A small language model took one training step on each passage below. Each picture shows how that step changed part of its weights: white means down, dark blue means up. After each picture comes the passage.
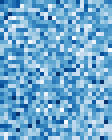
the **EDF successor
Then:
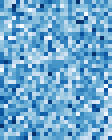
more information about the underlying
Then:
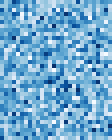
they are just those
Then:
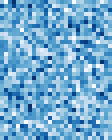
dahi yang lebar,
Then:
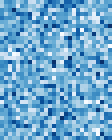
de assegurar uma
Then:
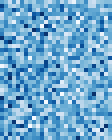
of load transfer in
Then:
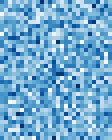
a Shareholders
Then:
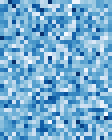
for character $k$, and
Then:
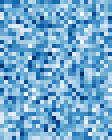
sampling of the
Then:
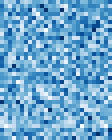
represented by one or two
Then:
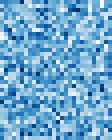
Metody rascheta
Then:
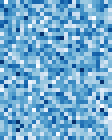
two energy components are plotted
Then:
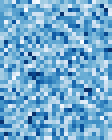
mean of Y_i ,
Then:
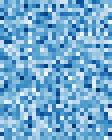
Mots clés :
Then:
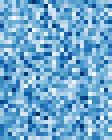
data of all the types are
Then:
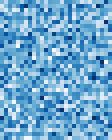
biznes va
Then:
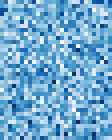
metric remains a classical
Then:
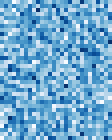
spoofed, given
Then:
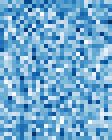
double quantum dot
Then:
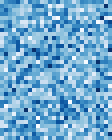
shifts to higher wave
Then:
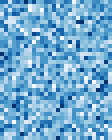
Quality = function
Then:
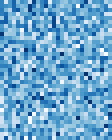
only a fraction inputs
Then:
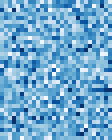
simpler and more
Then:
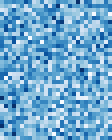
alla soluzione
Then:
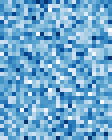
to Table 4, a
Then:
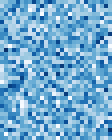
case; in the case where
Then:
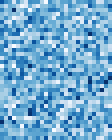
these models have considered rather
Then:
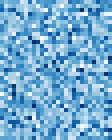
Frolkisa u
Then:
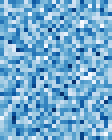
accurate practicum
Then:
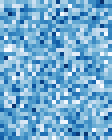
We will see below that it
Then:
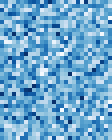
use of disease free
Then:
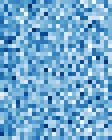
of an ongoing
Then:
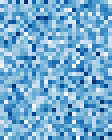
ou omissão,
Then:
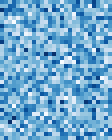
V. Jaisankar
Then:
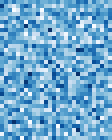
providing a healthy
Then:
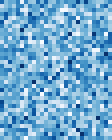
(Figure14) provides
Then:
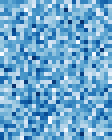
of Consciousness to
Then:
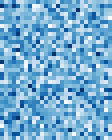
that provides an integrated
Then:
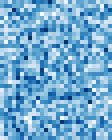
enzymes in
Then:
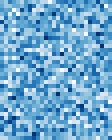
manifestação cultural
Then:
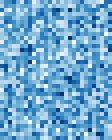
Consequently, two types
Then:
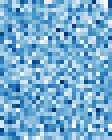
that an adult's
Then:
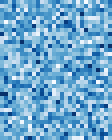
molecules that impact gene
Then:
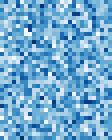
are the key tools and
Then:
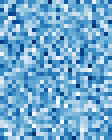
develop a sense of
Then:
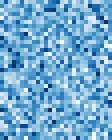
More specifically, in
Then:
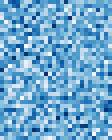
that \begin{equation}
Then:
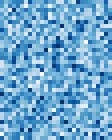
butunlay voz
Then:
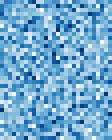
Our purpose now
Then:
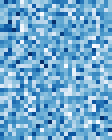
execução da
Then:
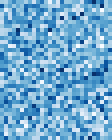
conferences on environmental
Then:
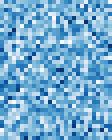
the ansatz
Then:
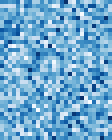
the fluid traffic
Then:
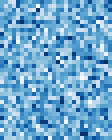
boundary (as marked by
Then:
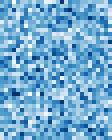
$\beta_n$ to
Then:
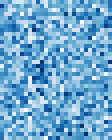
+ \complexi
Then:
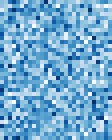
can calculate the information
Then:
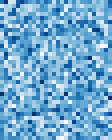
interest that you have
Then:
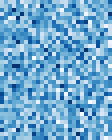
were obtained by simulating every
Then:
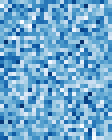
the shell-model
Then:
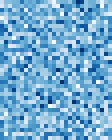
Science, Pattimura
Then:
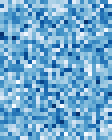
se localiza a
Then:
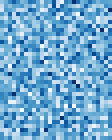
a NBC set.
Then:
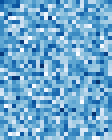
the benefits of their
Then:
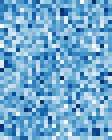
surge no contexto
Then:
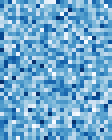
can ask what we have
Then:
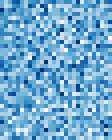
by a set of experimental results
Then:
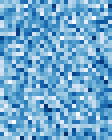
in a covariant
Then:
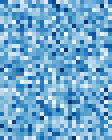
patterns. From each
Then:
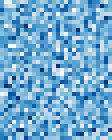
a spherical box
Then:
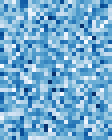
can also be used in the
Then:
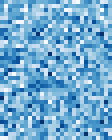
the underlying governing
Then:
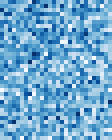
on a sum of integrals
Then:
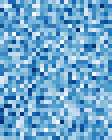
curvature of the function
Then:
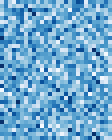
within the marine sector,
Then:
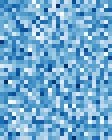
a hyperbolic
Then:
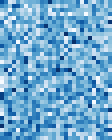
innovative development, which is
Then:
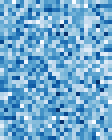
and manifests in the
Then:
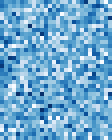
from the above images
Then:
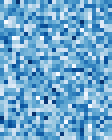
students from the University of
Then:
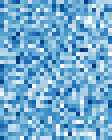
in particular becomes a matter of
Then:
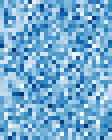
En diferentes centros
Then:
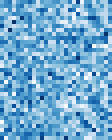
ear. The thread
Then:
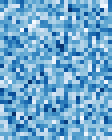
los restaurantes y
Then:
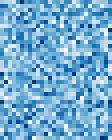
The salient features or
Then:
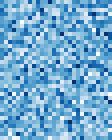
de requérir à un
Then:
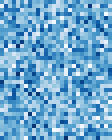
incidence and to compare
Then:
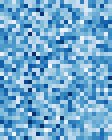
town of Bled
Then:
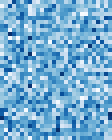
Mission Performance and
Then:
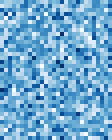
path increasing $\kappa$ which
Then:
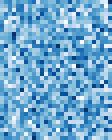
The teacher evaluates and
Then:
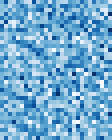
low energies only a few
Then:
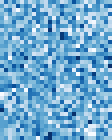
CRNs is
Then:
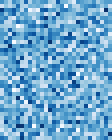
y modificación en su
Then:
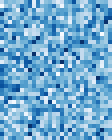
the international trade in
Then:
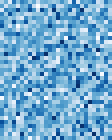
pengalaman yang
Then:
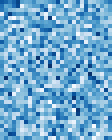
the decision Tree.
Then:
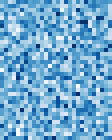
autorais e a
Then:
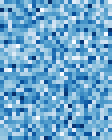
Female 76
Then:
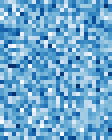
the slope of a
